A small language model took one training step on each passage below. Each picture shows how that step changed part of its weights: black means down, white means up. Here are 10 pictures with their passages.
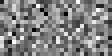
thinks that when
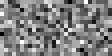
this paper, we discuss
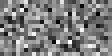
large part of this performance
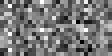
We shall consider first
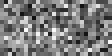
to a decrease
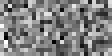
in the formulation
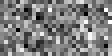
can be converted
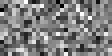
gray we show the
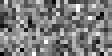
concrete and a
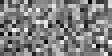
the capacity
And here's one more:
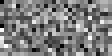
DS performed the
